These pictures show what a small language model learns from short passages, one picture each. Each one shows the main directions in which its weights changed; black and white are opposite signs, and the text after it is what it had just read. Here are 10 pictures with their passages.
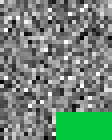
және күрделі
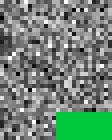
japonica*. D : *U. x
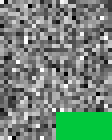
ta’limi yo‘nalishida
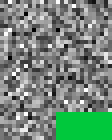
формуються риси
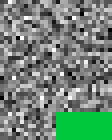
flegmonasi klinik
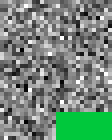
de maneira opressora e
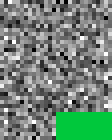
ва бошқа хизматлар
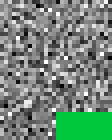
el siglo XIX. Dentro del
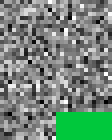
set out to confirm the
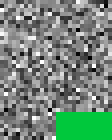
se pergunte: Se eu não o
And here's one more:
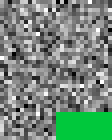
Формула выглядит
